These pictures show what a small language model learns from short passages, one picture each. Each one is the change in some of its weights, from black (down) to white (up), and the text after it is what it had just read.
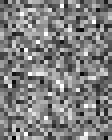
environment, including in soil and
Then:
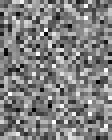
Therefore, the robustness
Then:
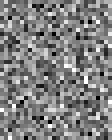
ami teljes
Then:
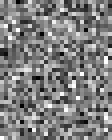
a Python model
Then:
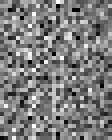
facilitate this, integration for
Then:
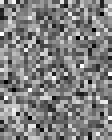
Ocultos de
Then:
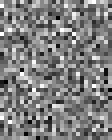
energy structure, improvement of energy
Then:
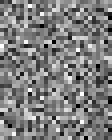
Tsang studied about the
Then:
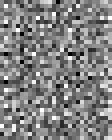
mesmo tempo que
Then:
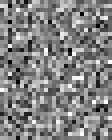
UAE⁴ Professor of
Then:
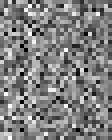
Melo, G.,
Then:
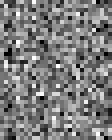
(ADNI) database
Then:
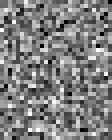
of federated and transfer
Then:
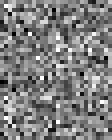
in OpenFlow
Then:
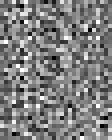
at university education institutions has provided
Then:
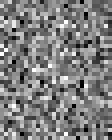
A. Koen,
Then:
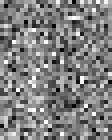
e as chefias
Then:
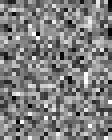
les enseignants et du
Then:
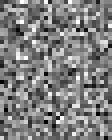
is easily observed in
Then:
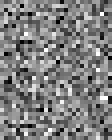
- qarshilikni
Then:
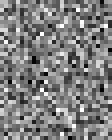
bilik” asari ham
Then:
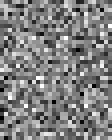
majority of pediatric
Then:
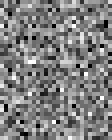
about the digestion
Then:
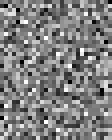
serve as a basis for
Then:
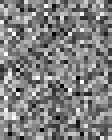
targeted which necessitate
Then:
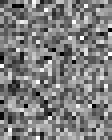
levels would enhance the evaluation and
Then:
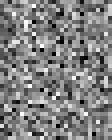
English and Modern European
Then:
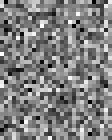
other seagrasses
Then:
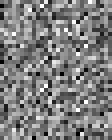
alertness:** After
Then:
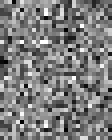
de lesões, além
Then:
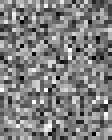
of Dentistry,
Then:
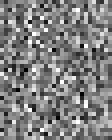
In general, Δx
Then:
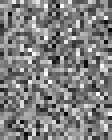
of the contemporary
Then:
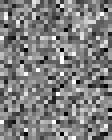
against the changes in the
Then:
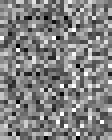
keep the voltage magnitude
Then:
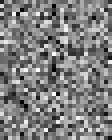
policies in the recession
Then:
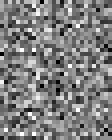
исследований использовали
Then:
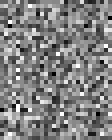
to a **strong participation
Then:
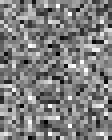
de las suposiciones
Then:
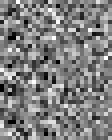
the preoperative evaluation, the
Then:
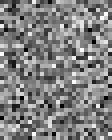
the author are proposals to
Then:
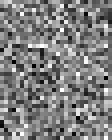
Møller and Steen
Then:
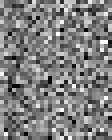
simulation is based on the following
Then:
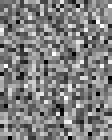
tarjima qilinsa
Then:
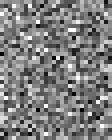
осмысления и
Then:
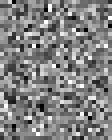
in the study mentioned that
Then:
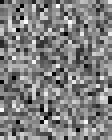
-cover there exists
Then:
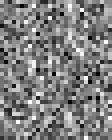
school students are lacking.
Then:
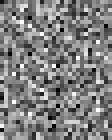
etilgan o'quv
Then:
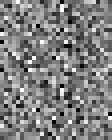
hududlarini rivojlantirish va
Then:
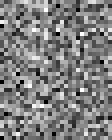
characteristic undamaged material
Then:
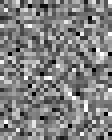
primjer kao
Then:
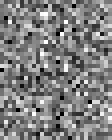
par le second). Mais
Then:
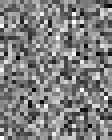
и вакцин.
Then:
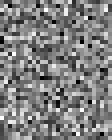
S9). The addition of
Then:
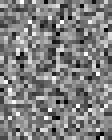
healthy weight in adults
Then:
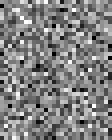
O texto explicativo
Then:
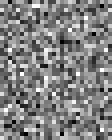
better the alternative. We use
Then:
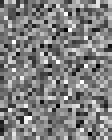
se tornem maiores
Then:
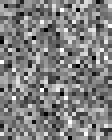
los derechos
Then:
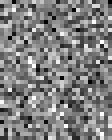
on housing, child
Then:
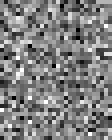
for patients with CKD
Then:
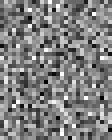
sine quibus
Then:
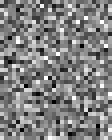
descriptive and tends to
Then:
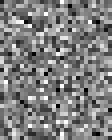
Ulardan inson o'z
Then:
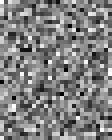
to the mix. According
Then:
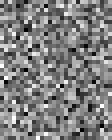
ko’p bo’lib
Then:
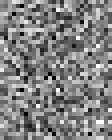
test findings indicate that the
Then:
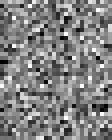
dos configuraciones en base al
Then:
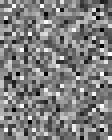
of metolachlor+
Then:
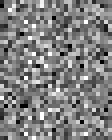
as well as symmetric
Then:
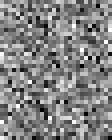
at different time intervals
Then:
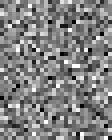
be summarized as
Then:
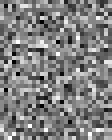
Fe and Mn using
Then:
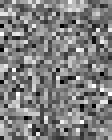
sophisticated applications related
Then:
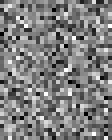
as soluções com
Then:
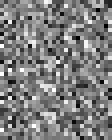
their importance for successful learning,
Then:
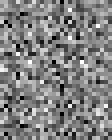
ajralmas qismidir.
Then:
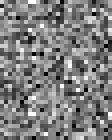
доповненнями, все
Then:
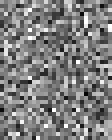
regions. The approach proved
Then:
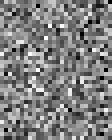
os homens como as
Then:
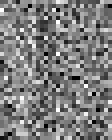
a viable space for new
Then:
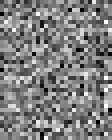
Group B v/s
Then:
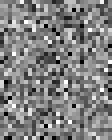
por una educación física
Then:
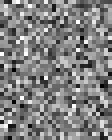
was determined in 33 patients.
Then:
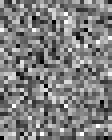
\leq n_k <
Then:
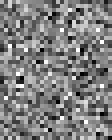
violation in language in
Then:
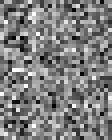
the organizational, legal, and
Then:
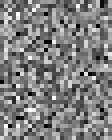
computed (see table
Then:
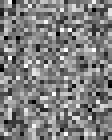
C., Kortering,
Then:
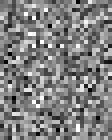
from the study. Among
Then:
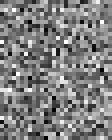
first bortezomib
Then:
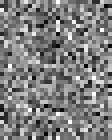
una percepción favorable
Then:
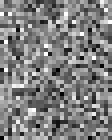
Tema transversal
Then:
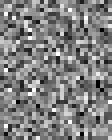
exposed even to low
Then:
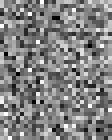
Let $G =
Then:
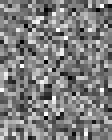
Mill kabi olimlarning
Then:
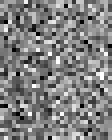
und weitgehend
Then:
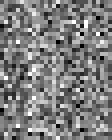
programs, training, and
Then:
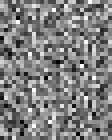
the early days of operation,
